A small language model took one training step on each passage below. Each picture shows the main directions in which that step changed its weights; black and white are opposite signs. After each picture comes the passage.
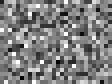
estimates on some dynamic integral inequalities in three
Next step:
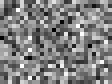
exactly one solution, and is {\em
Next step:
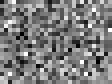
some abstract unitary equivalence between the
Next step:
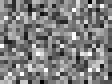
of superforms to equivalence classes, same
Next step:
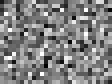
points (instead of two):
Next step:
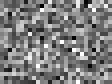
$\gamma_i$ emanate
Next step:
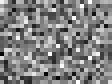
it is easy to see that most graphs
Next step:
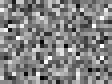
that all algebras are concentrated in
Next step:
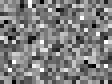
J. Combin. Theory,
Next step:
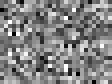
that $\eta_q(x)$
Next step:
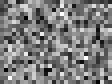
only if it is $g_{\mathrm
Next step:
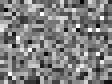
to $\xi$ and let
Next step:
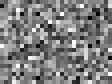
twenty years before I
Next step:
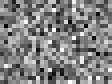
a Kropina change with an
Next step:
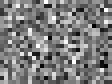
\X} \tilde f)
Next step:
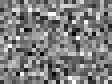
by $\D$. We write
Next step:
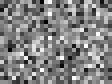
As discussed above, the surgery
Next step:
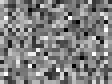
and closed-tour assumptions, for
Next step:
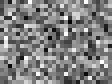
components of $\Gamma_j \cap
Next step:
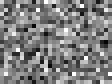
both options prove true, one should
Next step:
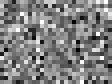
usual tension field. Thus
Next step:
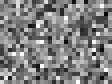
BCD f g H l x0
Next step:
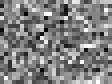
horizon is pRAS,
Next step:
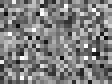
We firstly blow up the
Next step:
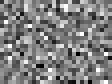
with respect to the semi-norm
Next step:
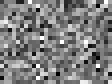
Deuxi\`eme cas:}
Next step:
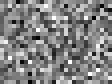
\item Periodicity:
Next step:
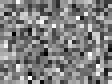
center of the body, and by
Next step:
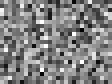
<1$. Hence we obtain that $$
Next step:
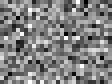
of $\Ov{Q}$ into
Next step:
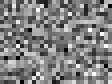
of relatively \emph{small} size
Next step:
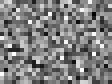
for all $n \in
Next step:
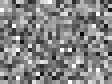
therefore we have \begin{enumerate}
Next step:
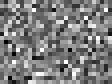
$V$, $v\otimes
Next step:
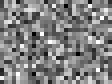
for multivariate normal approximation to our
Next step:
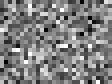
of the next one. This condition implies
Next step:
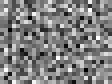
$W$ are identified with their
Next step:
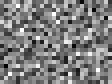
$\widehat V$ in $\widehat
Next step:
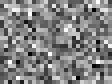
in space in a univocal
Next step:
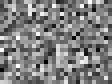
of this paper. Such changes in metrics
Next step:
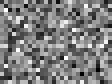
some subtleties of the concept
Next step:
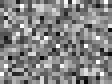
intelligence, through which the
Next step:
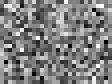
$\cA$. On the other hand,
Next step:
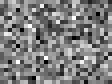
$\mathring E\{\bar
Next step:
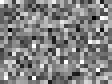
result has been recently extended in
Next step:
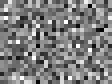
Suppose otherwise. Fix a decreasing chain
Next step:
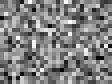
construct a locally trivial QVB
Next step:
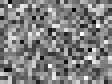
non-planar trees for
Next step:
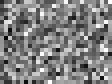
we show that the right-hand side
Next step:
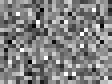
de Belgique, for support
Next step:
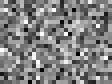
a $G$-manifold $Z$
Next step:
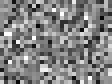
S$. It is obvious that
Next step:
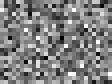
for this norm. For the inexact
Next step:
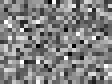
is surjective: \hfill\break
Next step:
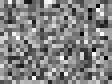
are predicting the present, see Remark
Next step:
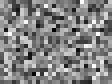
ADMM and construct a modular solution
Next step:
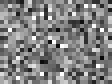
Dual Scattering Channel
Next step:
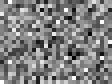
THE %LANGEVIN
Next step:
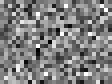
for $t \geq 2$, and
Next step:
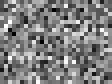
an arbitrary value $p \in
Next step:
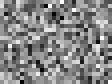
projection of the exact solution, called the
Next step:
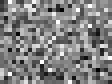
$1$-manifold is equivalent under the
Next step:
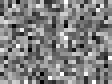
throughout the day, while the actual
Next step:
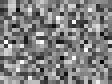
quenching if and only if for
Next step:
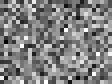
$c$ run over $A$.
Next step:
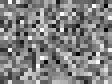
neighborhood of a fold-fold
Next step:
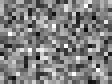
depending on $\tau_{\max}$. As
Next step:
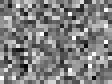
\in \M_h$ be
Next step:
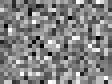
from a diatonic scale on
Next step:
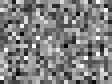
that automorphism $g_*$ can be given
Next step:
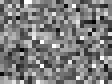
is in $\curlyG$.
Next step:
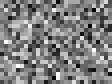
PCM in response to the designed
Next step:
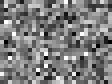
able to reproduce many of the
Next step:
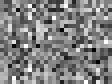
$(V, E)$ be a connected
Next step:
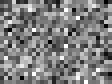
obvious by the choice of $C$
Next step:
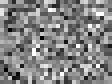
these can be chosen to be
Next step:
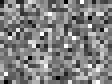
is satisfied, then there is a strategy
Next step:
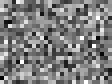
that we can use the same kind of
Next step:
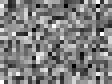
double plane. The bracket corresponding to
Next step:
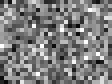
details differ in the state feedback and
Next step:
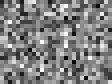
is considered that $\Psi_D$
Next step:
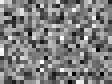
equations (\ref{fsde})
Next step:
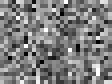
$r>0$ centered on the
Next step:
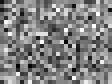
we find \begin{equation}
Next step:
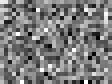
we obtain $G''=G'$
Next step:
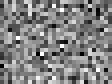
of noise. In classical sparse signal
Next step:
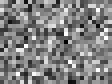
have $x,y\in
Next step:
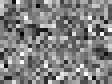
build a neighborhood structure on the set
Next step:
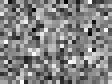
$G/A$ finite. If
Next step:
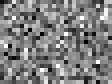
cohomology class $[x]$ corresponds to the
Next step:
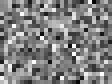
))$ are both 3, the dimension
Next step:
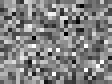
on the boundary $\partial \Omega$.
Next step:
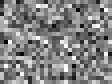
attention to testing problems where alternatives
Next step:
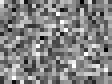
which can be covered with triangles,
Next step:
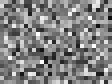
ring over a field $k$. Consider
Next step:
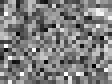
interval have to be modified.
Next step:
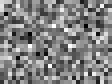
congruences and the sign of
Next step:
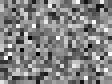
defined by \begin{eqnarray}
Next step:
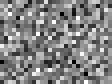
past fifteen
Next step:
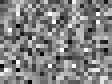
L}[z].$ Furthermore, it
